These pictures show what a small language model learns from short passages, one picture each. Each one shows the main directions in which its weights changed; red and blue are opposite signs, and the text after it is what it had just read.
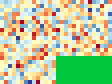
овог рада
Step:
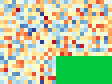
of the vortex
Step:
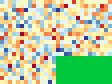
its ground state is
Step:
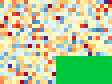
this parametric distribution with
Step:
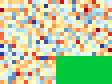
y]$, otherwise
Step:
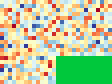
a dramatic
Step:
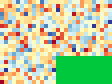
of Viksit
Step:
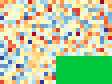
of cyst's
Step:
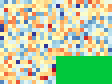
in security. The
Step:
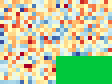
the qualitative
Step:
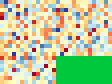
only on approach to the
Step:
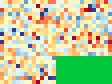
time passed by the
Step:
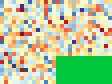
for analyzing the
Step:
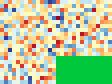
to the odd
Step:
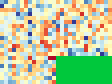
of transition //
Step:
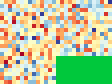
situation often
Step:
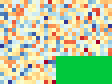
Education must be
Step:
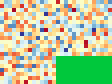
confidence score
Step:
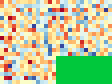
forma, Sr.
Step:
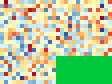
This study is a content
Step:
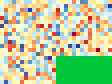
in the third
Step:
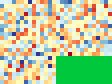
of our model in which we
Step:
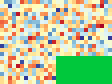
authorship of
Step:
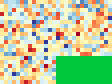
he leído (y
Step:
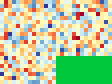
gauge length.
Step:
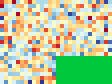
and is set by the
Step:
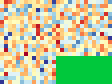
electric charge
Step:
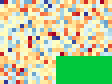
parents usually do
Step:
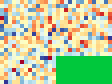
to depart from
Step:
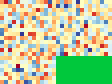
мислення та
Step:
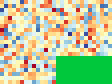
computers and smart
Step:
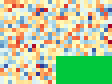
Aventura en
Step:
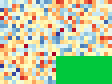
To see how
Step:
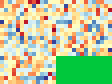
TCL population
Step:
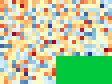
lose a fraction
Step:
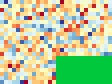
accessible with means
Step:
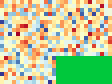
amplitudes are
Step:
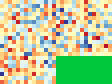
at a high level, a
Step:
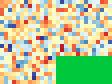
found in Hu et
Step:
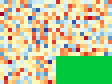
metal complexes.
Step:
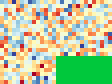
our work. Several
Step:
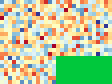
is the mass of the new
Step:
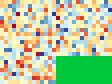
and the leadership
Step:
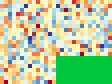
Changing variable
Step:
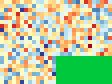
the properties of the
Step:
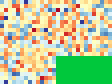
that the QD is
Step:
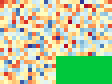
un segundo
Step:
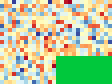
wall frequency,
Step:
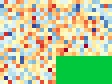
China Russia
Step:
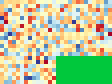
to think of a
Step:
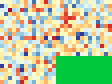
In the CADR
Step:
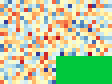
anak-anak di
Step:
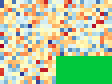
is not trivial,
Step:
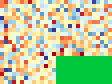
vete, y
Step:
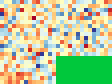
opinie care se
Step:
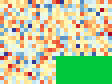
agents, such as
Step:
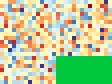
$n$ is the number
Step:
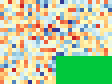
based on the prevention
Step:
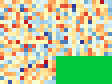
the learning process is
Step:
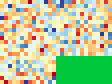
are annotated with the
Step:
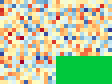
riscos e
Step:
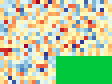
impacto dessas
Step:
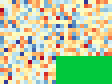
and its mirror
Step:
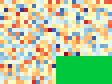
the IR limit:
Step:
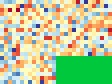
powers of the
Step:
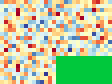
in twisted
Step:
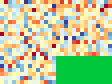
but smoking is
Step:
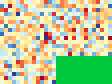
T$ along the
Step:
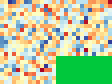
\times$ compared to
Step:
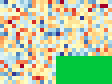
present study and the control
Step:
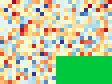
evaporation of
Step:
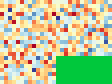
via special 2D
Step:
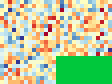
future research, the
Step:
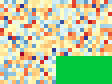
respectively. The possible
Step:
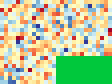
By sharing
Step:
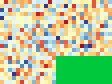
reducing sugar
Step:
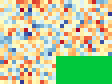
que la valeur des
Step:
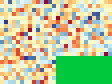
les subventions
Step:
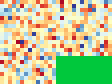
lower. These values
